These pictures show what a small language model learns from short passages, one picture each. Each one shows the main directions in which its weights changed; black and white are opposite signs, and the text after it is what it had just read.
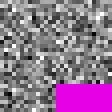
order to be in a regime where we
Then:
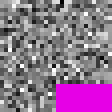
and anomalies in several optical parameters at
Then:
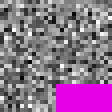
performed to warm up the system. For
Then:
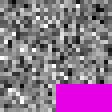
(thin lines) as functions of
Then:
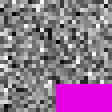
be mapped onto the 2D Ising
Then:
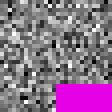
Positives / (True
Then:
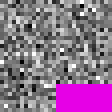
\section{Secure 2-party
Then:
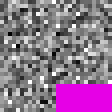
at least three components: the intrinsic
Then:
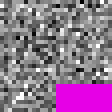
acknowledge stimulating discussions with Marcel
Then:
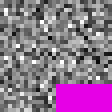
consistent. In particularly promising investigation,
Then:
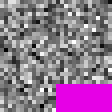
data extracted through extrapolation (see Methods
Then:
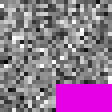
previous work translated the 64-bit
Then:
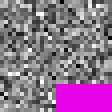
have, $G=g$ and
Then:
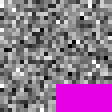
phenomenological parameters and they are determined from production
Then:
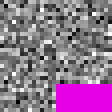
Lorentz invariance may cease to be
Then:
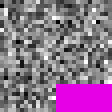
reconstruction. Such patterns have been already reported widely
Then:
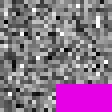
tradability mask indicating which assets can
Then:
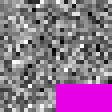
is deadlock free, the
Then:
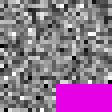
non-uniform background can be
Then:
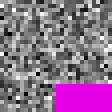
general massive Kaluza-Klein states
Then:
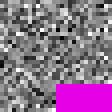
like to thank the innominate
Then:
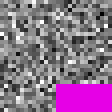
independent symmetric unit Gaussian variables, and hence take
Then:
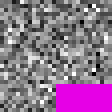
the parton Reggeization
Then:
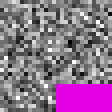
the middle and NW peaks. The
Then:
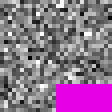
which the persistent TeV emission is explained by
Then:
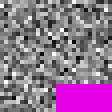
pulse shaping, changing the ROF
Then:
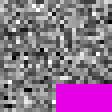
would take longer to travel to than this
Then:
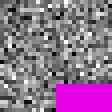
phase is observed in the cuprates
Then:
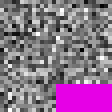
the truncation $\chi$; For relatively small
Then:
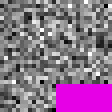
low temperature, tunneling can make a significant contribution
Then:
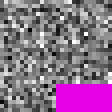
that these Poisson brackets remain qualitatively
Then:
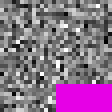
the growing societal importance of social
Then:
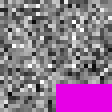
as ``different'' (Exp 1) or
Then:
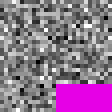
the main feature. A straightforward way to find
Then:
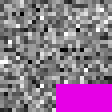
(for example) no model variation produces a
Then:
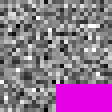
\frac{a_i \gamma
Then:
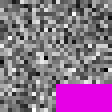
the progress of astronomy in
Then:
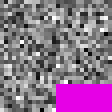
keying system is suggested that is matched
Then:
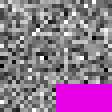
order to increase the delivery ratio for
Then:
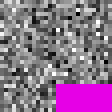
model, in that the inner thin disk responsible
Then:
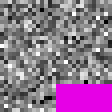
n$ (c) there are strong deviations
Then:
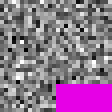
the center-of-mass motion
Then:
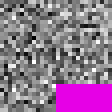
\bibinfo{journal}{Phys. Rev.
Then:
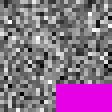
of exposure. Therefore, it is possible to
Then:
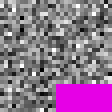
energies (neutrino?)},
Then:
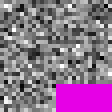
ps. By developing a precise
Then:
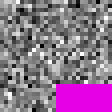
and matter field equations for a model of
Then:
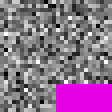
We have measured the average orientational order
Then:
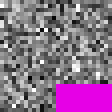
Simulation results In our simulations, the
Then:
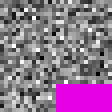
= \hat U \Phi \equiv
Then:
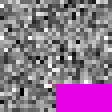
focus on Rich KGs to study data
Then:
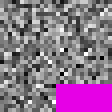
the needs of this paper, we perform DFT
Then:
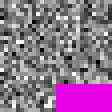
using radiant heat ovens which can
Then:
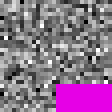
the $\pm Q$ pockets.
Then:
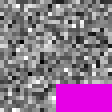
cGAs perform optimally for smaller
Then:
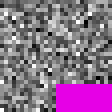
projection method.[57] After the cluster
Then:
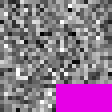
each variable with period $1$. The inner
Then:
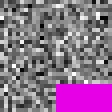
partial differential equation at each stochastic collocation
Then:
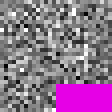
\caption{Log-log degree distribution
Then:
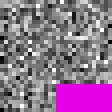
we try to find out the sky locations
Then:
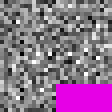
of all the other samples A, B,
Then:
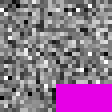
$\chi^2$ minimization method by
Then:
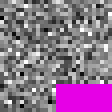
lying on different curves that indeed converge
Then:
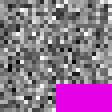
for this advanced electrode is considered 9
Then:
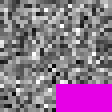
with the other fundamental fields we know. The
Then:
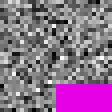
to this contribution, it is necessary to consider
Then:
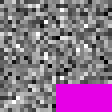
than one, and that they can be neglected
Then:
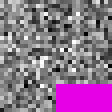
energy region is considered to originate from the
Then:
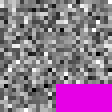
processes. These errors are particularly challenging to
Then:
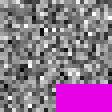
are indications that the central giant galaxies of
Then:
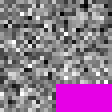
\begin{rem*} It seems likely
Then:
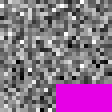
restriction on the simultaneous cross-correlations
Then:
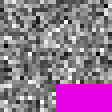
that a fraction of the ejecta
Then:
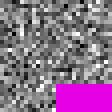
the cosmology of such KK states during
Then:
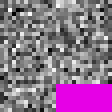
results are computed with randomly-split training,
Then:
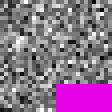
matter and large $\damu$. They
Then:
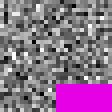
keyword. For the serial CTE
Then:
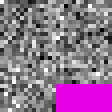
last century when dealing with
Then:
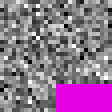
as the Milky Way within the
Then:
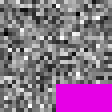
percent of the current calculated with the real
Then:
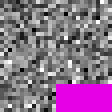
rest part of the three-point function
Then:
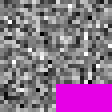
of a new character, based on interactions of
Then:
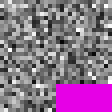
part of it remains in the image, as
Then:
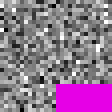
spacetime solutions along with the Schwarzschild
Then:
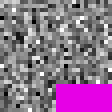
scalar field models of dark energy as effective theories
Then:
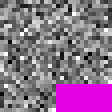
assume that the only upwind point is
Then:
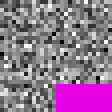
$ and $ \textbf{Y} $
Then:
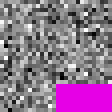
Message-passing layers &
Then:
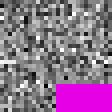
collisions tends to zero, all received results
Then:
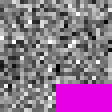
the foundations for constructing kernels that
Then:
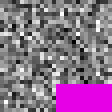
the signal collected from the load cell. The
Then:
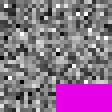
instrumental response of CsI
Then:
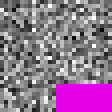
$q$ occurs as a direct
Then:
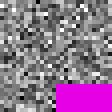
systems has led to intriguing
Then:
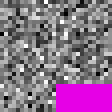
takes value 1 for the duplicate
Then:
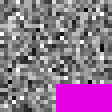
information regarding the models and verdicts
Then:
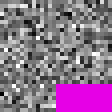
\mathbb{C}^N$ can be
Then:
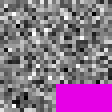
\times K_\mathrm{up}}$ and
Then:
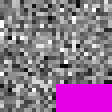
Initial enthusiasm for quantum
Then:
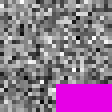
ATLASPix1 candidates.
